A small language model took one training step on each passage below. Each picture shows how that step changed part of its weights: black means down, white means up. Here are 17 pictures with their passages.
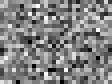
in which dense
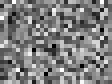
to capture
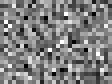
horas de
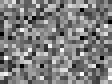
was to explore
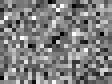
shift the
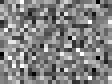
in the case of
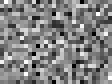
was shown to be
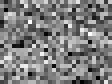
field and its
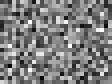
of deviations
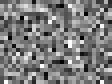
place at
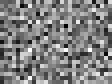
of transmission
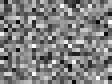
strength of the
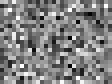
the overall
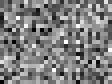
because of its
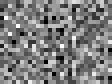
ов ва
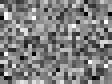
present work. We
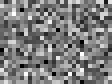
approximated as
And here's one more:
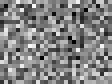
The results of the
